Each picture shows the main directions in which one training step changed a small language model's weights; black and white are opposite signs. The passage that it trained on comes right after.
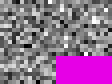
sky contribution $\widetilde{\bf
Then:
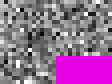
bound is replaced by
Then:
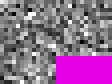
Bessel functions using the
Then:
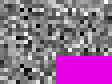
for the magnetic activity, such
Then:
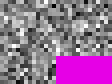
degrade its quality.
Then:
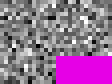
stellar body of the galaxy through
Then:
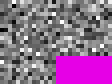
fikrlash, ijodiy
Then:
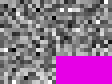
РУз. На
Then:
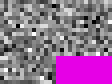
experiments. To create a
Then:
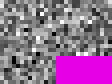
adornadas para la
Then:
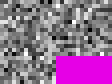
IV.2 Hasil
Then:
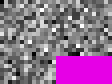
morali del suo
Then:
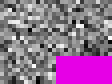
curve properties in general, some
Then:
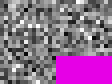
опубликованная в
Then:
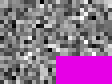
that specialists monitoring nuclear tests
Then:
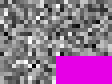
în fotografii a
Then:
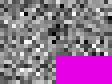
Бир бирлик
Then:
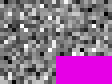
a eficienței
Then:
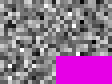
und Relevanz
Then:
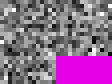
important characteristics of black hole geometry
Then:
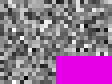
кейин эса
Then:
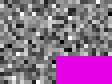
se discuten conceptos
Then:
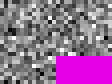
outro estudo, no
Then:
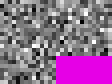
Acadêmicos de
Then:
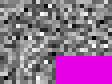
implies that obtained results hold
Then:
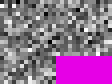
is the widest range
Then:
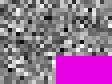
; Wu Shiyu
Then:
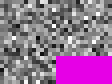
modes of different black hole
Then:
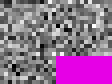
excitation and broadband detection of
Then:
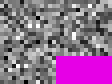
the clouds seen by the
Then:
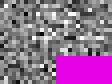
yangi g‘oyalarni amalga
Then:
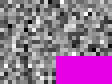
con más virtudes
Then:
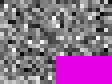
Б – установка
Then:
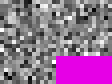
into the surface Green's
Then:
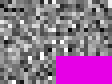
olarak değil,
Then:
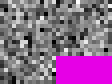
imkonini beradi.
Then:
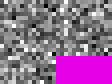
p_4$, we have
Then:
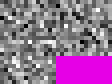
estava ocorrendo
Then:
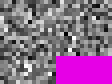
KdV} Eq.
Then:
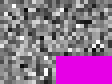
гирифта ба
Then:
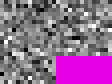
la forma de concebir la
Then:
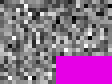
radio source at the Galactic
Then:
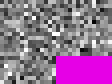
від розробки до
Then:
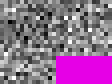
Furthermore, the amplitude of the
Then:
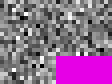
diseases. The reduced need
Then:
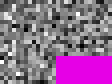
en dat daarnaast
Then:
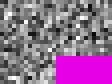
finalidade a comparação de
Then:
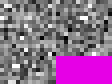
for diabetes
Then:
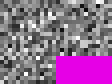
islami belum
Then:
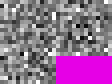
discussion. This work is supported
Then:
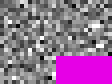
gran cantidad de
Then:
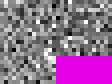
neste tempo de
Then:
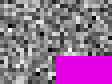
draw $P$ samples
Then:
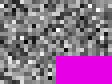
the process kinetics as
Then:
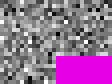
on the boundary. Since the
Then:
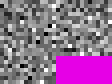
esa “xasis”
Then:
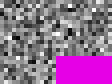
qilganda har doim
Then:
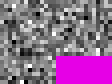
word-level CNNs
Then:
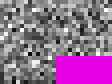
synaptic weight. This
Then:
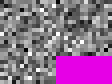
of the geometry, as
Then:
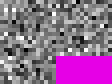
There is another interesting role for
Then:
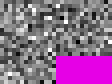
matemática. Para
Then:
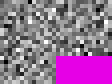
random matrix [see Eq.\
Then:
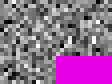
qilgan hajmda
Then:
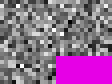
pacientes, se obtuvo
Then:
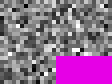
PRF operations.
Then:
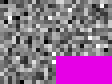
For a structure where multiple distinct
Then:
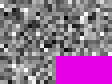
va farovon,
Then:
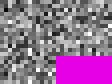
with the central role of
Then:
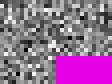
the RE2SEP
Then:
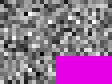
Franchisee 7
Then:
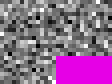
mutlak pada
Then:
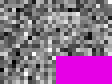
mejor ajuste a los
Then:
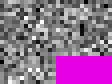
isso, os achados
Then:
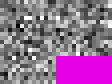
order. The number of
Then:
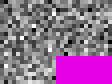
the threshold energy to cause
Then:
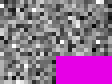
La síntesis se
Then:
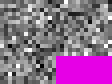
written through contributions of all
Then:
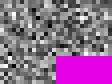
h$ for the pairs along
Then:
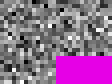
an optimal value for different flow
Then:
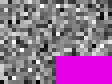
International Conference on Computer Science
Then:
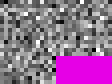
level of digital infrastructure
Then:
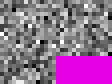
first planets formed if
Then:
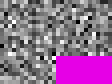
exercícios de
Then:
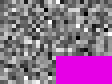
theoretical challenge, as
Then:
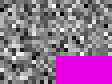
metallicity and
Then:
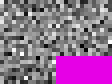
în acest fel prima
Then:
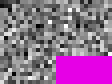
shallow crack positions
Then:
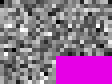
auch wieder.
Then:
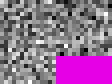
The position resolution of the
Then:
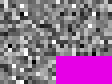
Mediación profesional entre
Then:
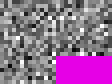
por coleta com
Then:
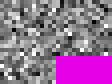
psicodrama no
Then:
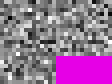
still an open problem - although
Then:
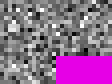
break-junction: in
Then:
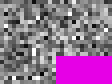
distribution $\Psi$ for the
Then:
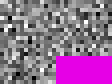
Voor iemand
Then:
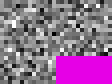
variasi iklim yang
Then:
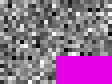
mamlakatlarning suv
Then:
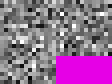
be described in the framework of
